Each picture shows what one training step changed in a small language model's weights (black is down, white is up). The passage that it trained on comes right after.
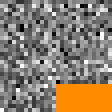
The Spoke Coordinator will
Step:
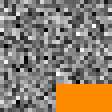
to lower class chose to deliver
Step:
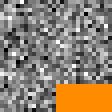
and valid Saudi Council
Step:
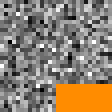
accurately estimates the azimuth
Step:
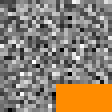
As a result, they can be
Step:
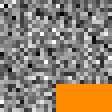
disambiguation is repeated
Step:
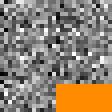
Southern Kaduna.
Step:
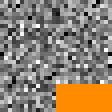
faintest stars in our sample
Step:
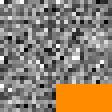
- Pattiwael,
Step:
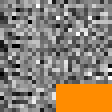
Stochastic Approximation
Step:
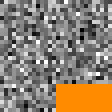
can analyze the impact of different components on
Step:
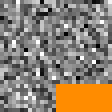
follows that there is an $r$ with
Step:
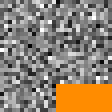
is why baryon--DM
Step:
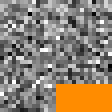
governance. Moreover, the evolution of
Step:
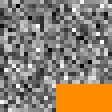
original focus was the reddest
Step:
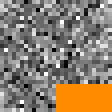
impedance-based TRACT
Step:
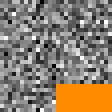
like finding the most occurring words
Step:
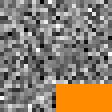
with spins $1/2$ and
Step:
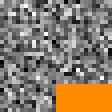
a possible UV divergence as
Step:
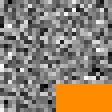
to include many-body effects
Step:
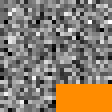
unable to remove the
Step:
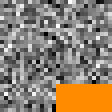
in drug development. Despite
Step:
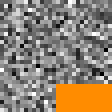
and then contract, on periods
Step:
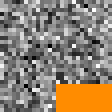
drop. The presented innovative concept of
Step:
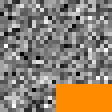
K is causing back action on the
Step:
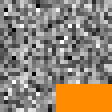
yield quantitative predictions for the current
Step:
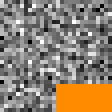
spoke Finnish and 14
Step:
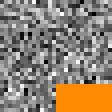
an open question. We here emphasize
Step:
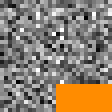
on analysis of JHK$_S$
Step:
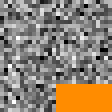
supernovae with little or no
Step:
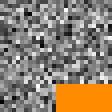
trajectories for chaotic motion
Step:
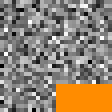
solutions of the density matrix and interaction Hamiltonian;
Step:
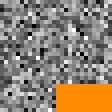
such as key management and message
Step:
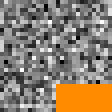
API is as follows:
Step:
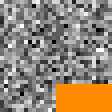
such as the Aydemir
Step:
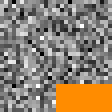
rates from the 1990s onwards made
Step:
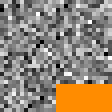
photometric band and the sample used,
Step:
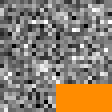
could be fractional, and so it
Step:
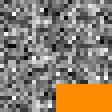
learners. Karen Kunkel
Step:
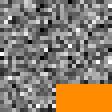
invasive approach for this patient group.
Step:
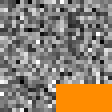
CTs across an extended frequency range
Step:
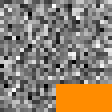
Fig. 1). The planets grew
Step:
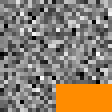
as an arbitrary element of
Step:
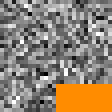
scenarios in this work, each for the two
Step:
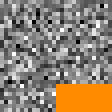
In that column, 'rs'
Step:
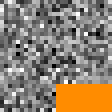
flow approaches the converging section, the
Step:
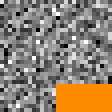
did. "Sex thrum" or
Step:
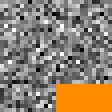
of SME buyers. But
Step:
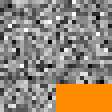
was intended to reflect morphological
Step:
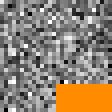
at C-band in large rain
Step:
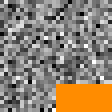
curve; $\Delta T_i$,
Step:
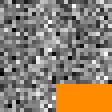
DIME includes measures for the
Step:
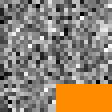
hospital type ($p <
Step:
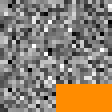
sources. X-ray transience in
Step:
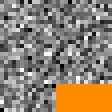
as secure indexing to store selected
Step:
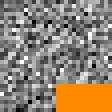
evaluation. \bibliography{ref}
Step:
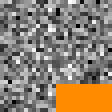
state energy. After the fermion
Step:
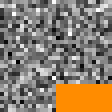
for built cultural heritage
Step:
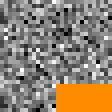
detector, Prewitt
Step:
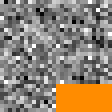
of applied linguistics,
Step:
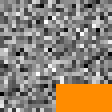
the two peaks, most likely due to
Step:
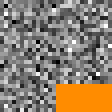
than the number of consultations in the
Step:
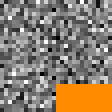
it is also apparent that the
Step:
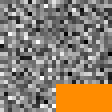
work on connecting disk evolution,
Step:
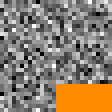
aluminium strip. The length
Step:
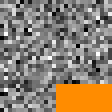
hierarchy between them. The
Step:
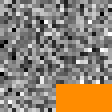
observes with a 5\% chance an
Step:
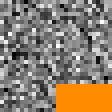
is suggested. A method for
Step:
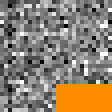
Key Behaviors for successful
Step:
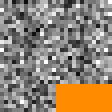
FWHM for the observed
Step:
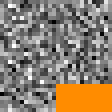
constant that must be subsumed into
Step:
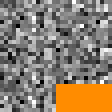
issues. Though automatic calibration
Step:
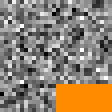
a nonsymmorphic
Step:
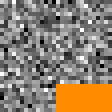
paper, particular attention was paid to
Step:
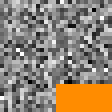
climatic controls on its channel
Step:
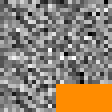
influence of variety and density on
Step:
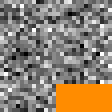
one of three levels of difficulty.
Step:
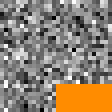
importance of the work engagement of
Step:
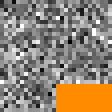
at a very low degree of cure for
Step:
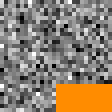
S. Mumtazuddin
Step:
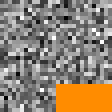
the \G\, survey seems to support
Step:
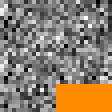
%% %% Make sure the
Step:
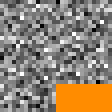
. \end{equation} For such a
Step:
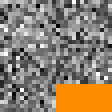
crucial for SMEs to
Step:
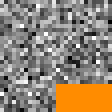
that start to resemble a software
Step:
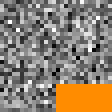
research was to determine whether occupational health
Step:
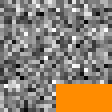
is with School of Electrical
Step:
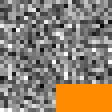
we find a typical tidal
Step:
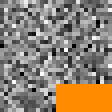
formulation for optimal placement and
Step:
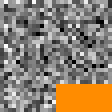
of the hidden test set during the
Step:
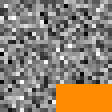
true that only 50% of the
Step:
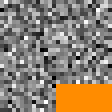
fraction of energy $x_{1}$ in
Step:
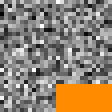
(at least) twofold interest in
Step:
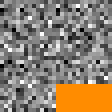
Shapiro delay is obtained by
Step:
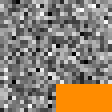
Thermodynamic Potential of
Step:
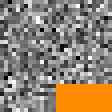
2 per muscle allowing
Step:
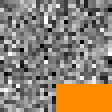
are substantial benefits to this type
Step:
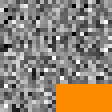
microns which also yields high
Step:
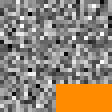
Lacking professionalism was found
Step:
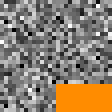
stock with high quality indoor
